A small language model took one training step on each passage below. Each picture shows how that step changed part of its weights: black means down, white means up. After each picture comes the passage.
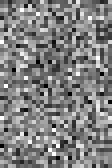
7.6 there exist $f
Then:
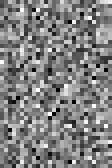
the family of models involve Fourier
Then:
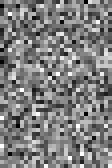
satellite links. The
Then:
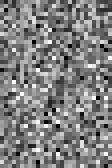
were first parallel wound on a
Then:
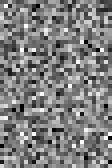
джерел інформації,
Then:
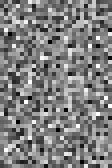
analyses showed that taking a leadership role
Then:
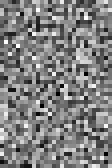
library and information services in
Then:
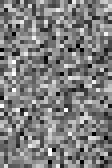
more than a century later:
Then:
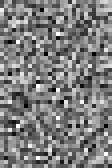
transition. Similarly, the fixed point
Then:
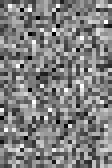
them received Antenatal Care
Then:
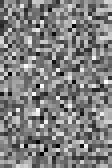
Architecture in Brazil*
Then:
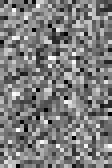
$D_t$ defined in
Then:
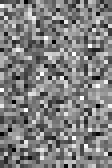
with a mitochondrial
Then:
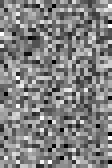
ANNOTATION: The
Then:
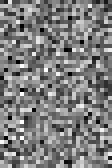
rapides et tenant en
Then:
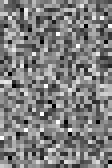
explanation and this would have given
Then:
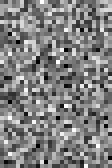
the cocycle condition $\delta
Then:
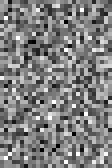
the antecedent
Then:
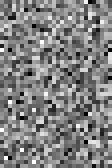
enseñanzas de don
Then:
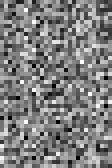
слева от дороги,
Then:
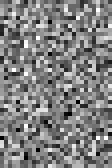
t$ and $F$ is a
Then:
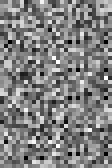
the effect of the base point for
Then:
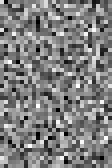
etadi. Adabiyotlar
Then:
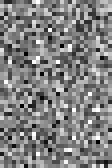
Petts *et al.*,
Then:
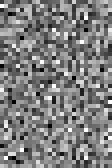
compreendida como a busca por
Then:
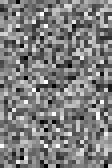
которых утверждается
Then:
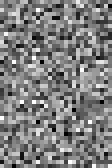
1964). The efficiency and effectiveness
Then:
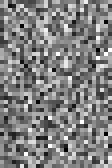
va soniga ishora
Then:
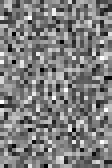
bo'lgan. Mamlakat
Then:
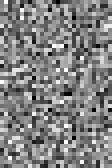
and M. Chowdhury,
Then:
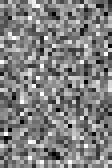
probability distribution, some sufficient stabilization conditions
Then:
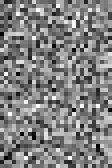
Funicello *et
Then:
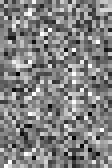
In total, $N_s$
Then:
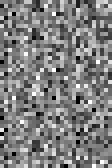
ва асаб тизими
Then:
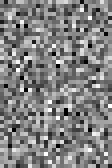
for a general frailty model
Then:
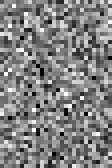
a conocer, difundir
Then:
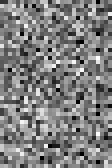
m - 1$ the inclusion
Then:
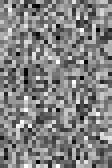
\mathcal B$. By construction
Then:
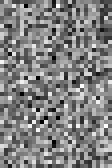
of the academic education. 3.62
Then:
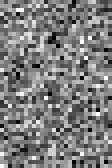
ikkinchi joyga
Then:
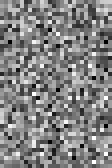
the research, the structure of the
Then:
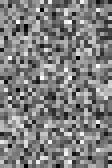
than standard noise spectroscopy,
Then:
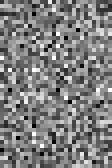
butun hayoti davomida
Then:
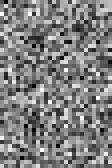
Plan (DMP) for the Analysis
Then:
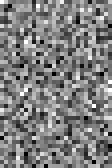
it is shown that a suitable version of
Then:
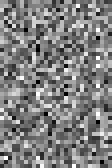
of Self Instructional
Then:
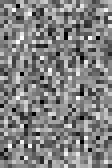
case is significantly more difficult than the internal
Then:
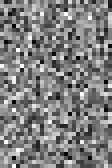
na medida em que sua
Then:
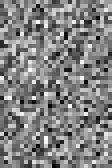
definition of innovation process is different from
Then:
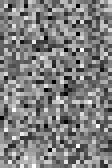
of four statements ranging from 0
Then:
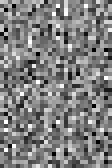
It was also suggested that a National
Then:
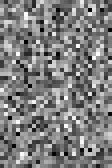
$\tilde \theta|_X\colon
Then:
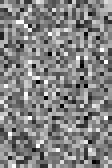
aorta was surgically
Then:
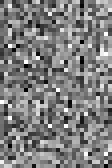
conceptos que se abordan en
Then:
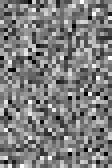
were observed in fracture surfaces of
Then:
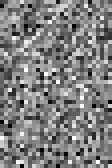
$m \in \beta$, if
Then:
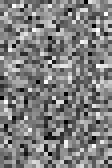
Eastern Europe: Teaching international
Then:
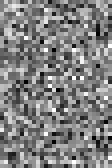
innovation error-based feedback structure
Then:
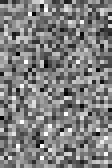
hidden aspects of situations and
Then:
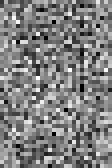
solutions⁶. They exist mostly in
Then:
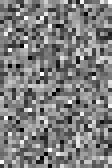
его из строя.
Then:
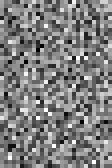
\ee where the following limiters are
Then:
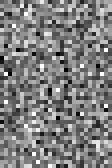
deterministic. Then the optimal insider
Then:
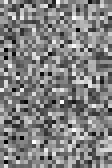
Ziswiler M, et
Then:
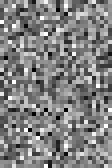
are lower than those of the N,
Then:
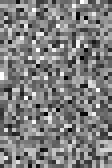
Resursnij potencial
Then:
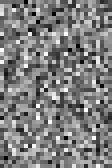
exist projections $Q$ and
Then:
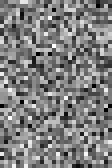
and Noble, 1998). When the
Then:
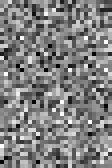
increased them, the other forwards slightly
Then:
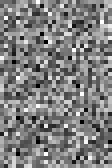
Del resto sólo
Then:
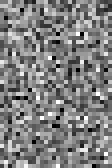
independent work correctly and in full;
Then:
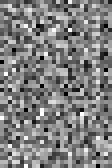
to say much about finite dimensional
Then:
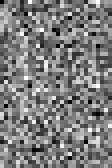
zinc ion binding function
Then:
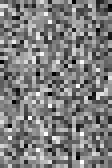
0$ for which there exists a
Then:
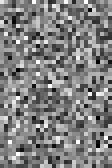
установ МВС
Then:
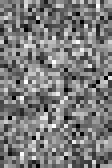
lower bound. Recall the
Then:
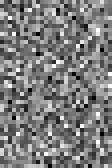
públicas, além de
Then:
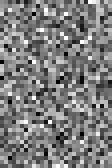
curcuminoids, are
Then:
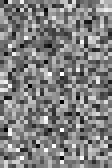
hal pengumpulan informasi
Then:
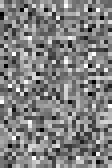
Data were analyzed using SPSS version
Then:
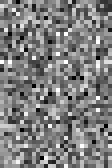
showing that there is a simple connection between
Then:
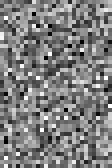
Still, a user typically has
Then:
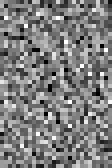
or other competent insecticides
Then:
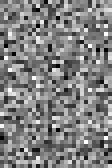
scala ampliata e come una
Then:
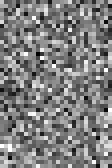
to those that are in persons with
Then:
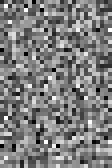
чем прежние
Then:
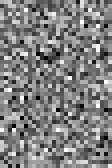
to extend sensitivities of
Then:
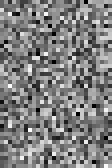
Argentina, Australia,
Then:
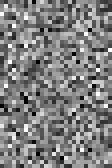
depending only on $\beta$. Since
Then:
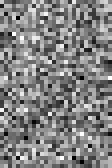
IV. CONCLUSION The
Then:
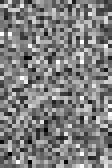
several public hospitals in a
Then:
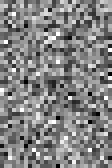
of the Clustering activities, included
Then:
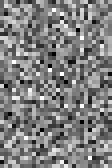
faqat nazariy
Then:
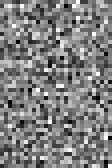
disseminate findings.
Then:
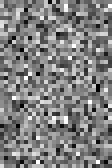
va yuqori natijalarga
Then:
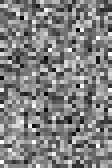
правового режима
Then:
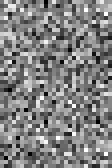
0$. This action commutates with the
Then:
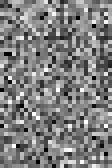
of the Italian population expressed a
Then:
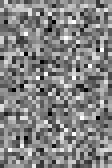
problem-based learning, sedangkan
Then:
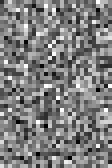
бошқалар); -
